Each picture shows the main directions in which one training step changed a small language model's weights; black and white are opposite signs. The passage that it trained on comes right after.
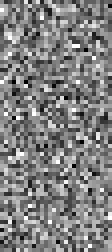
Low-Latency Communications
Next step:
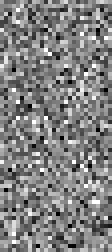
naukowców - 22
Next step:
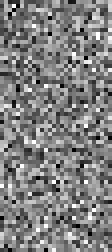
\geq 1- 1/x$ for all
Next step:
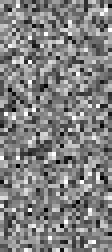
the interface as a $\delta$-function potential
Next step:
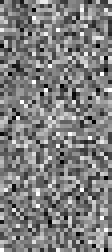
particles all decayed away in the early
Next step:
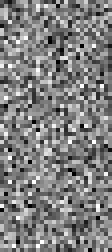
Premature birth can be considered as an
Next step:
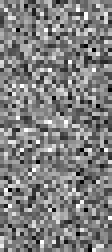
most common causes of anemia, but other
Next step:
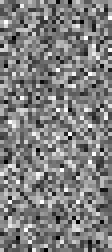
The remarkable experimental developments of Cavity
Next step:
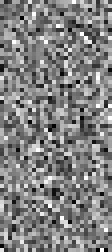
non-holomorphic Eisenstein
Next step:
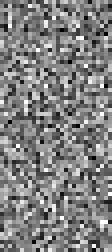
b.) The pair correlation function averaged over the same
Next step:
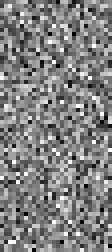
data to distinguish the initial nature of the
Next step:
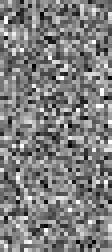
their good tolerance; therefore these drugs
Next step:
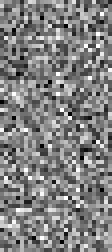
reject null hypothesis. This concludes that
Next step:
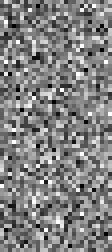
NN sites form AFM bonds with uniform
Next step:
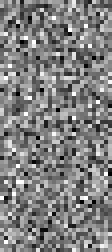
broken symmetry. It is typically assumed that
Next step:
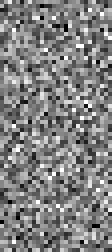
is used. Type I error levels are not
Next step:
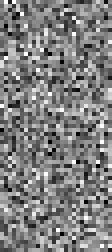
Chandio Department of Metallurgical Engineering
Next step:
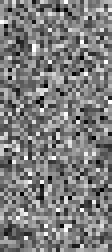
loss include bariatric surgery.
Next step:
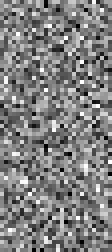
de Sistemas y Tecnologías de
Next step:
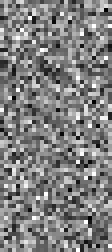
position of this spatial point helps to provide relatively accurate
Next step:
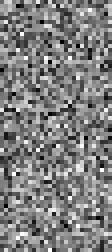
por sua vez, retroalimentam a
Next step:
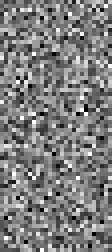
known that the secondary products of lipid
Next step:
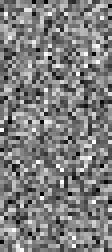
temas que han sido intensamente estudiados
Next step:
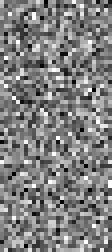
experimental ones. In order to find the wave function of
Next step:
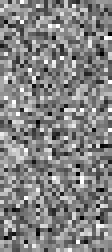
for 3 min in nitrogen flow using a
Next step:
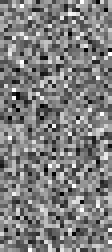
финтех способствует решению
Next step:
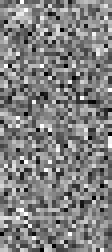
create and publish content. [1] They
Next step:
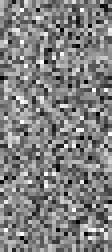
imkoni yo‘q. Shunday
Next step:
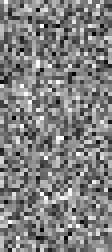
directly to the effected area, minimizing systemic
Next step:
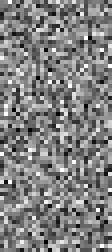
such as epistolary correspondence among
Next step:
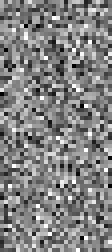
potential in general relativity, but spacetime
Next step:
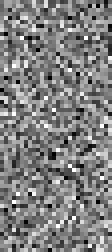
Versão interativa aqui. Prova.
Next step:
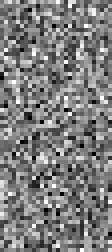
health agencies, can also be used to estimate
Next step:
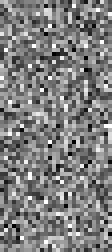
is admixed with the bovine collagen
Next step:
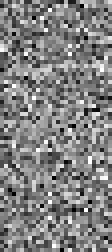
the following equation, $$CR =
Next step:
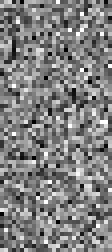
was incorporated as a preservative in the
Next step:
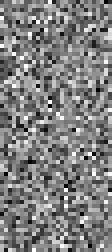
bilan bajarishga o‘rgatish,
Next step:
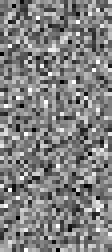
respectively. In observing the binding predictions of
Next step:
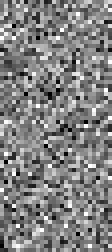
chiqadi; - yuqori darajadagi
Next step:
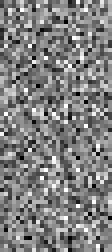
what happens for rural students *after*
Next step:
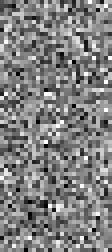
kuchaytirish siyosatini olib
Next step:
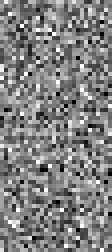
continuous variables and frequency and percentage for
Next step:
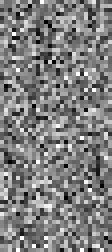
I Técnica: fotografía digital
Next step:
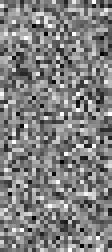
a neutron star. Masses of neutron
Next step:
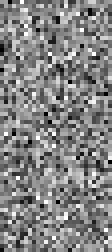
applicable, can always be coupled in a
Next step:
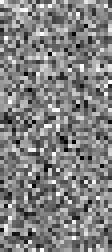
exact solution (2) could play an important role in
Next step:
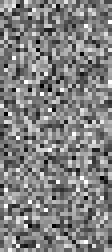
metodologia anterior, que usava
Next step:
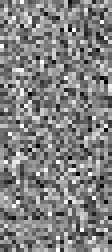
application and the potential for runoff. The
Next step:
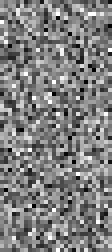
of school canteen profit revealed three
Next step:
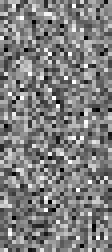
que articulam liberdade
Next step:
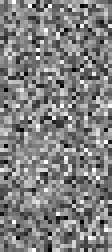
para envio das propostas até 30
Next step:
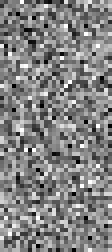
high reconfigurability (frequency plan,
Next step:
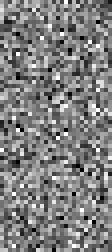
Abduvali Qutbiddin 1960
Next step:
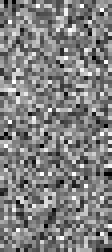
Corporate Governance (GCG)
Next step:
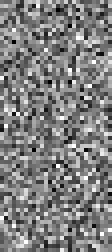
de materialiteit en dat dus niet
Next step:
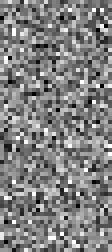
Eq.(\ref{Tc}) we eliminate
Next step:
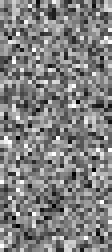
$\Omega_k$ which is isomorphic
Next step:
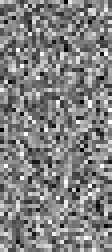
of the error, the weight and bias values of the
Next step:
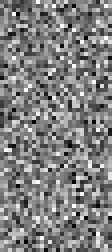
a combined glass electrode in contact with the
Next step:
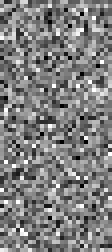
author = {Shen, Chun and
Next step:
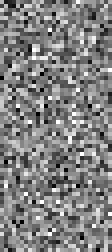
formation of additional intermolecular interactions, mainly
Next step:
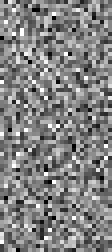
galaxy. \end{abstract}
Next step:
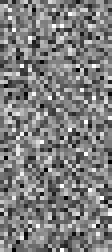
for dc pairing carried out by Anthore
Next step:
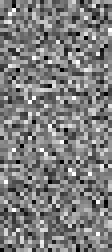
Friedel oscillations. The sums in Eqs.\
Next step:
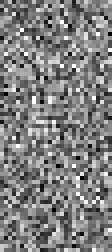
dan resistensi dari institusi
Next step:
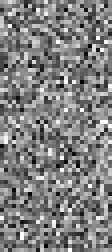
This study combines the standardized ESD test and
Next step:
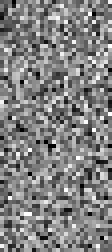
antiferromagnetic order. This finding, together with
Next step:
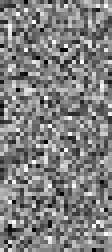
xarajatlar, emalni
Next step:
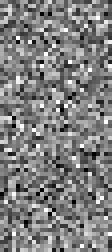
социологический центр РАН
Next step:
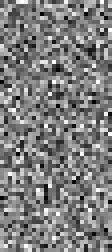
A significant number of graph models are then applied to
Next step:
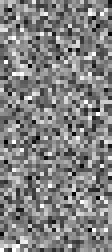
secondary unit of the sample was villages.
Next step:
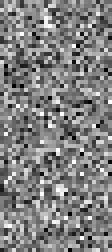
falta de um ente centralizado também
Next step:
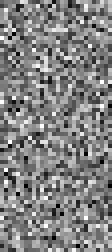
all Others), Department of Science & Technology,
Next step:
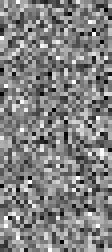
2. However, the simulated results of the position
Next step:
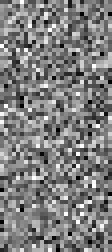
were used to assess the goodness of fit
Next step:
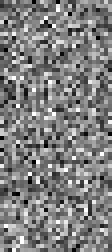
& Liu (2009) for Malaysia.
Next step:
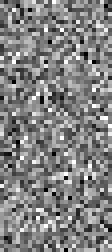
E., Bellolio, F.,
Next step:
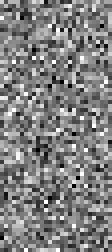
secant hyperbolic potential decreases for increasing
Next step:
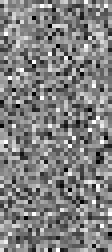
solution is divided into two stages. In the
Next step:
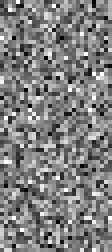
trabalhos inéditos e originais,
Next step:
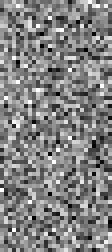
identical thin BBO (beta
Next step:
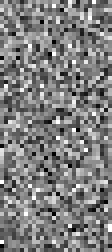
arborescens* va *Alternaria
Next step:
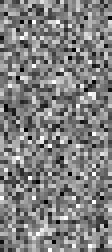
of virgin polyester production,
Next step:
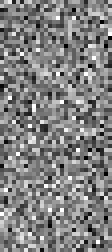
and where each position is associated to one of the terms
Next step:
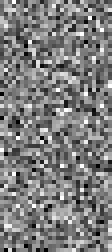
Workspace - Einzelne Components -
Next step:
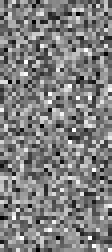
(d). Parameters in the mobility calculation are
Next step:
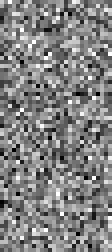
consistent and, in particular, that there are no
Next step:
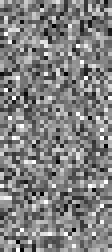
to ensure that the US is positioned to
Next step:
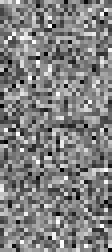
not encountered, and vortices can flow
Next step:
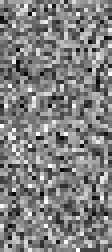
highest mean of 7.59, comparable to the
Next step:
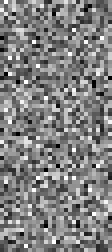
† Na temat życia
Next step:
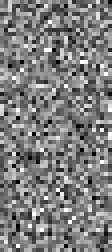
начальном этапе развития
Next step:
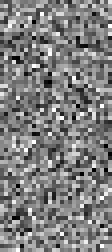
областей [9]. Данный
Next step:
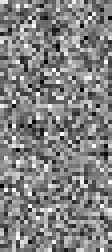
they should use it to learn how to use these strategies
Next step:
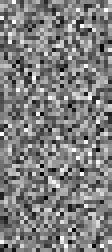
la inclusión no puede ser entendida como
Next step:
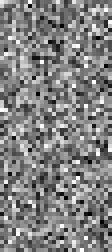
present in the going to the theatre
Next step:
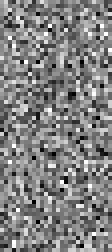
account excitations in the particle-hole
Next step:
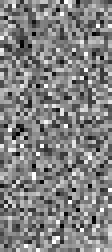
dimulai pukul 07.00
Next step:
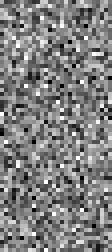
livestock sector, as part of the Plan
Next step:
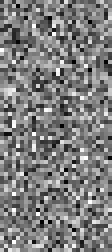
por su cobertura y accesibilidad permite
